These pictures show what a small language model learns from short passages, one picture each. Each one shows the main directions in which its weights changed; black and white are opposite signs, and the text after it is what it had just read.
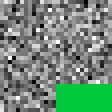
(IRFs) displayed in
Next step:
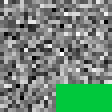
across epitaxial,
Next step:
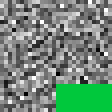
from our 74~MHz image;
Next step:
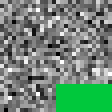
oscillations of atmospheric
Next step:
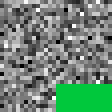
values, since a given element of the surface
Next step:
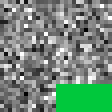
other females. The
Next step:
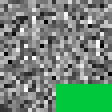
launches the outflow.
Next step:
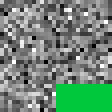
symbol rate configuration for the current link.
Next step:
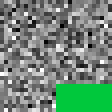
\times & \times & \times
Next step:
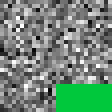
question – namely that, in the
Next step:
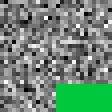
$N$, of fermions we can consider
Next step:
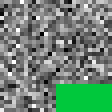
wormhole. Unstable modes
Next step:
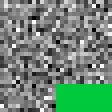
and $^{29}$Si nuclear spins
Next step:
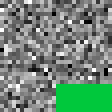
matter has a long history and provides
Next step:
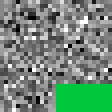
$\pi$) in order to be consistent with
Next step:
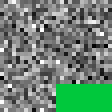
film and the demagnetizing
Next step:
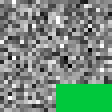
symmetry, \begin{equation} \delta
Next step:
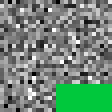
field experienced by one of
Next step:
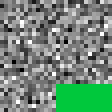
larger than, but comparable to, the
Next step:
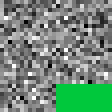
\cite{Pag01} where partial
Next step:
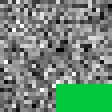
selection. The b$_J=
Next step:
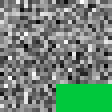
of the hydrodynamic fields whose power
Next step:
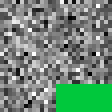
**Figure 1:** Flow diagram
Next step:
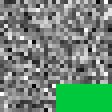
where on the right-hand side of
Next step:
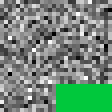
signals the direction of heat flow,
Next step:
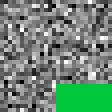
required. Following the standard
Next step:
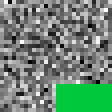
depending on whether the galaxies are
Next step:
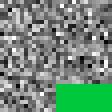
taking place in the source
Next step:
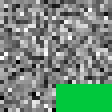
\|_*$ denotes the nuclear
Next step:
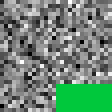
\end{equation} which follows a standard
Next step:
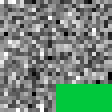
relevant constitutive material laws on
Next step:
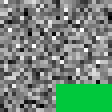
who obtained a specific information. This
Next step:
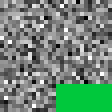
by isotropic strain components. In
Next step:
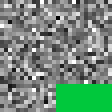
between about 15 and 27~AU
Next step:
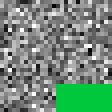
diagrams clearly reveal that the errors in
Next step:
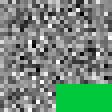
so that the linear Glauber model
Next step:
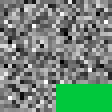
force.} \begin{document}
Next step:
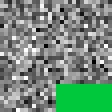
$\lfloor n/2
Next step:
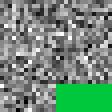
function. Our operators fulfill the condition
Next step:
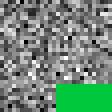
\end{array} \right .
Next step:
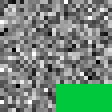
CFEs with LLMs}
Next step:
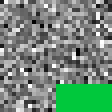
with the short distance asymptote of
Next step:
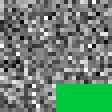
the theoretical prediction for the multipole power spectrum
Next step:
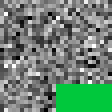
neutron star to be $B \sim
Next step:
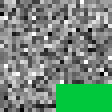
Applied Science[1]
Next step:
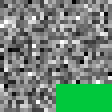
The lateral force constants were found between
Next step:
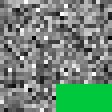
values to obtain the anisotropy level
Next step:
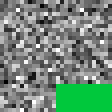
background. The gains of the
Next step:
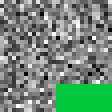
are given by $$R =
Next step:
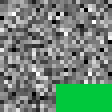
massive stars. This produces an active
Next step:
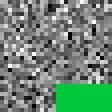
managed lanes, which typically
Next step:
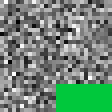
lead β obtained from the scattering
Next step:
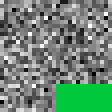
the projection layers of LLMs.
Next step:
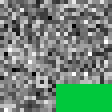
imagines an optical process has already
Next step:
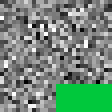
value of the torsional spring
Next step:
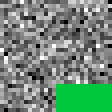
exactly the same way as with the coin
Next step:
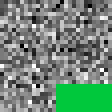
extensor $\varepsilon,$ as is not
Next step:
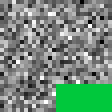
can be written as \begin{eqnarray}
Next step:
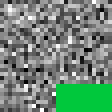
5. In Figure 7 we show the graph
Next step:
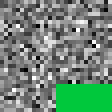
modes represent specific trajectories –
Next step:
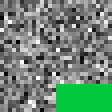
error is the largest of the five
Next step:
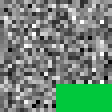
results \cite{pleiter99a},
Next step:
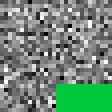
show that any $L$-loop amplitude may
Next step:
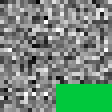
5~ms to keep its
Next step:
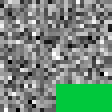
for moderately small $x$
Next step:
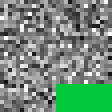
by the National Astronomical
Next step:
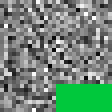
attempts can be made to add some
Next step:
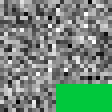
we will review what is known about entropy product
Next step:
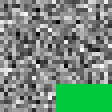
which attributes this propensity to the
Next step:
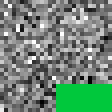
dominant source of the breaking. It
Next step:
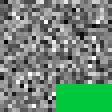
adapted the algorithm further to enable us
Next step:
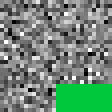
electrical measurement, the In/Au
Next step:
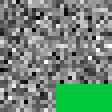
Geometrical Model is designed using
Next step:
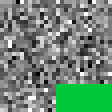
inference is shown in Fig.
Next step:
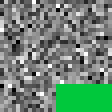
is the cost function associated with each GPS
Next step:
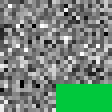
support for all $N\geqslant
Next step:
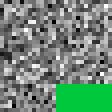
the Pennsylvania
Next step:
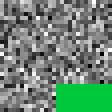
we consider the PIR problem in
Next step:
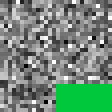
in an electrolyte solution which contains
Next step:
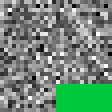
evaluation and only 38 papers out
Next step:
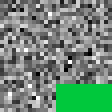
ads in total.}, whereas approximately
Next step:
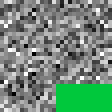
{Mangles}}, \bibinfo
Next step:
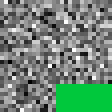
wasted in waiting for the
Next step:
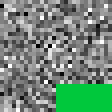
l | } \hline Parameter &
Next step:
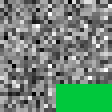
nanoscale devices, in order to
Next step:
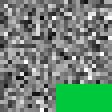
tensor listed above obeys the
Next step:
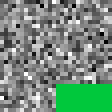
accretion and jet properties. The
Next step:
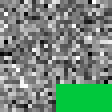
the remarkable concordance in
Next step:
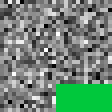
inserted a Radio Network
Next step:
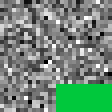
the vortices in the crystal in a
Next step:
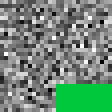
quantitative metric, the Mean
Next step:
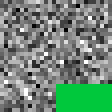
momenta below 300 MeV, it
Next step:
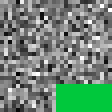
in the CTIO data to the
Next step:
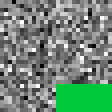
more straightforward derivation than
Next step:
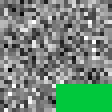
Conversely, it would seem that
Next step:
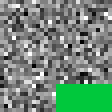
exhibit a rich energy spectrum consisting
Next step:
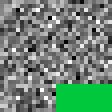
finite preview or history of
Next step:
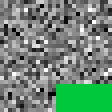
information and guidance to effectively
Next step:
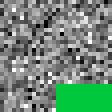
thereupon, indicating the domain
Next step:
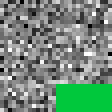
& M \end{array}\right],
